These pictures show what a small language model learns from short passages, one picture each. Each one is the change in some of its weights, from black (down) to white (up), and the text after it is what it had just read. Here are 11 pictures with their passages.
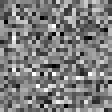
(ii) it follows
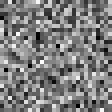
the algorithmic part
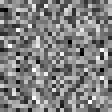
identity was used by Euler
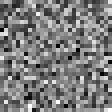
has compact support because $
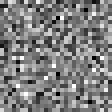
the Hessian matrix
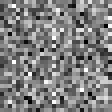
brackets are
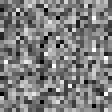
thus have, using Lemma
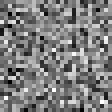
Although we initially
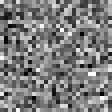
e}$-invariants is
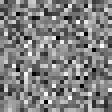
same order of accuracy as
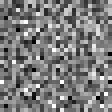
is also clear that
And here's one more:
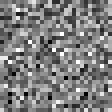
two well-known probability
